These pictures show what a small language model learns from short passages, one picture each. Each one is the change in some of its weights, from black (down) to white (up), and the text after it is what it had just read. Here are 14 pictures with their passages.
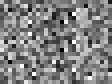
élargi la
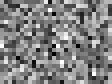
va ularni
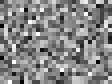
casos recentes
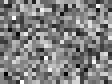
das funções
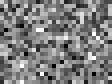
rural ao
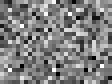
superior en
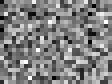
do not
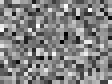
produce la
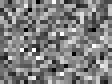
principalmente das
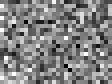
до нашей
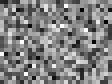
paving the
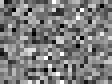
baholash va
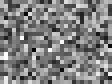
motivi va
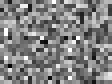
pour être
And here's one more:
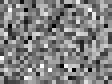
yang terdiri
